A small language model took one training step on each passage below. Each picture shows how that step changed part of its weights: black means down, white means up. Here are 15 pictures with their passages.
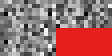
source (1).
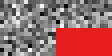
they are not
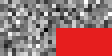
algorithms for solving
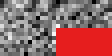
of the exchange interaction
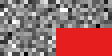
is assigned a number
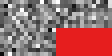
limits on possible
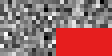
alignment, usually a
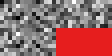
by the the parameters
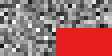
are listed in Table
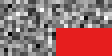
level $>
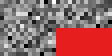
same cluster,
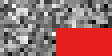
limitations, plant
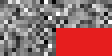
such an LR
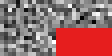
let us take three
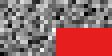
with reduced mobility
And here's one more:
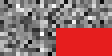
massive data transmission,
